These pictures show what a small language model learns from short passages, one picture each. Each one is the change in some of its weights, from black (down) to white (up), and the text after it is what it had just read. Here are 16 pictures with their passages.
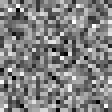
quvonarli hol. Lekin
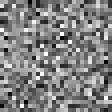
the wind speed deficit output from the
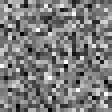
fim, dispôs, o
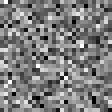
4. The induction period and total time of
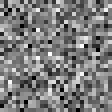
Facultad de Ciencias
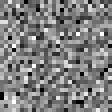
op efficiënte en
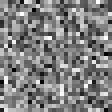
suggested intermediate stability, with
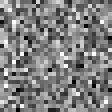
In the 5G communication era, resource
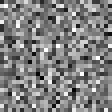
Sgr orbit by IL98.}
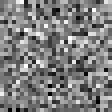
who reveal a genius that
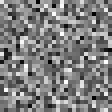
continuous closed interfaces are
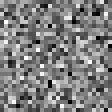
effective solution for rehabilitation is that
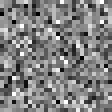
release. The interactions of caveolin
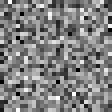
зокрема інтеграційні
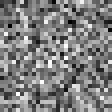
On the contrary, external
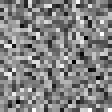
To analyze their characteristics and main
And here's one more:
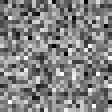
detected nuclei to the electron spin
